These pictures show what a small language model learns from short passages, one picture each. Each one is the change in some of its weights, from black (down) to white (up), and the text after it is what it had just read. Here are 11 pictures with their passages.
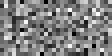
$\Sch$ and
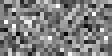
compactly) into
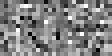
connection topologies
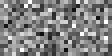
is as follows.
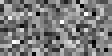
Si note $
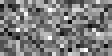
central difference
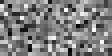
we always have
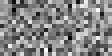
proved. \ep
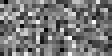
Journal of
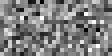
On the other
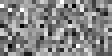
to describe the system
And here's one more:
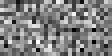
algebras $0
